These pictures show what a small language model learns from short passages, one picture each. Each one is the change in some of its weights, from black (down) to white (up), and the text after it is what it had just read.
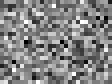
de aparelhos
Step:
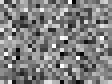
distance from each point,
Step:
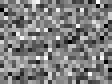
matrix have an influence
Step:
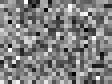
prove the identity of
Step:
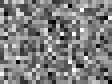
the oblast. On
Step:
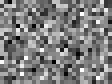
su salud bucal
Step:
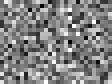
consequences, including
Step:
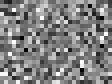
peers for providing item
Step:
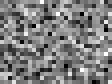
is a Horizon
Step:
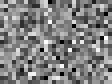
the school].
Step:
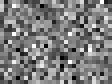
the finite element analysis after
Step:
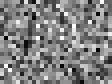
Analgesic activity
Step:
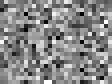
which is also more and more
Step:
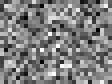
context includes all processes
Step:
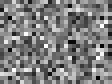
used widely in the
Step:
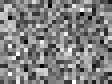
approach towards the
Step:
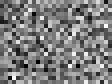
xoqon bitik
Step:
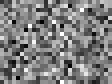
had a pastose
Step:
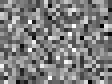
same graph due to
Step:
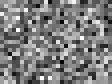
to highlight applications of
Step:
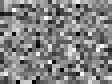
qamrab oladi.
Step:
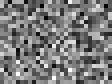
cylinder of
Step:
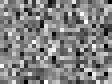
Plaza and A.
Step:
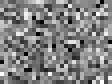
económico no se
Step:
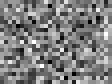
stated that in model 1
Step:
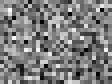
teachers become more
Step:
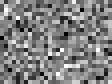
x-axis, we
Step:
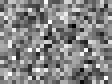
image using the following
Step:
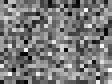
μ g/ml and
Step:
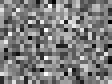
A biogas digester
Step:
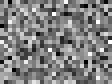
of creditors who are
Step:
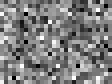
that a long period is
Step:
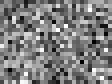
zich zuiver liet
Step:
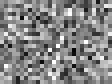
mental health,
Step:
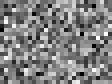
and outcome measures of
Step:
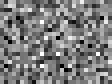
investigate students' and
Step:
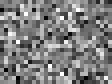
Length of slant
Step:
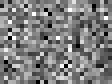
not become powerful;
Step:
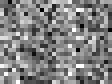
years. Lesser
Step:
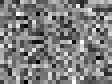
cosmetic products
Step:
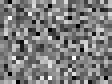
1, challenging
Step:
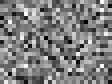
a um Computador de
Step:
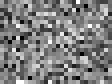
molto più
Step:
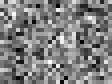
for a comprehensive
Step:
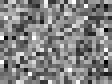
the initial population using
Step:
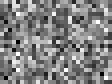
ibn Sino,
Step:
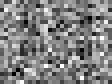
the data, revised
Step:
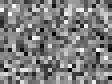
curve given in
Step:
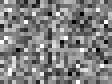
image is reproduced
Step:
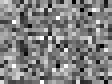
dead insects and also
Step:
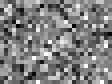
в большинстве
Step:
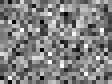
dicho, nunca
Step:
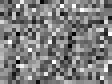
nodo final.
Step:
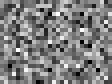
is achieved by
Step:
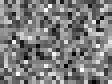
Unemployment has a
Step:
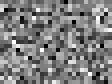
travers la mise en
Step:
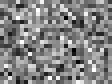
decir, una importante
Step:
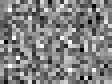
stakeholders, for
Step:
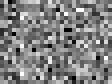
actividades para dar
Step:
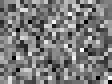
Results of interviews
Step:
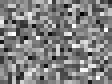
away at our
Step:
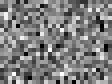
prevalence in low-
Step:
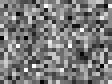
God and his vision
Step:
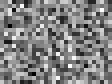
n vertices and $r
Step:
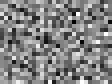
ishtiroki ham
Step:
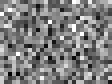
should create appropriate
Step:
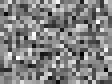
biometrik hamda
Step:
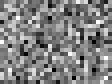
required to manage
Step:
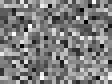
tiygan” esa
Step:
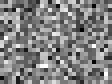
objects, so the study
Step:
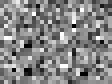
among software
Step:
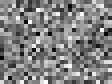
TC scan, and
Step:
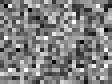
the fantasy,
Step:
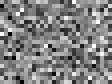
людей, и
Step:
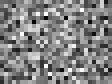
to barriers in the
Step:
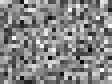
women farmers in
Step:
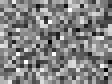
time, it should be noted
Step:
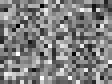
absence of minimum
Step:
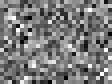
catch during wet
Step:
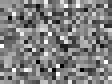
research in educational sciences,
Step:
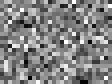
was calculated. In
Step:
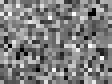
la más destacable
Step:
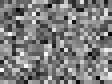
bu atamalar juda
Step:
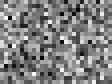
this language. In
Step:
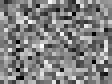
obtener información por
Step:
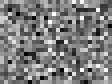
and pollinator. In
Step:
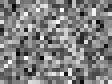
Cells by scanning
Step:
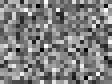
as a material resource and
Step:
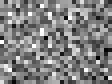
properties Table 2
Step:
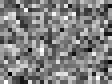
el eyler Eşine
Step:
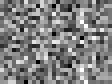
e inseridos em
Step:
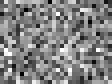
for privacy regulatory
